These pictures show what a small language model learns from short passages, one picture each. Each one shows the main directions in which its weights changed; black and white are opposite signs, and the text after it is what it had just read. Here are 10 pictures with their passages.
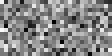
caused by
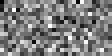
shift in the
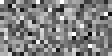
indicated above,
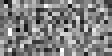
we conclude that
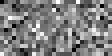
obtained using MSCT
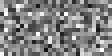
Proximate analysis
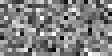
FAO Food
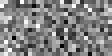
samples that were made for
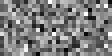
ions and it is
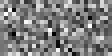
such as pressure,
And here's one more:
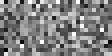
go to Europe and other
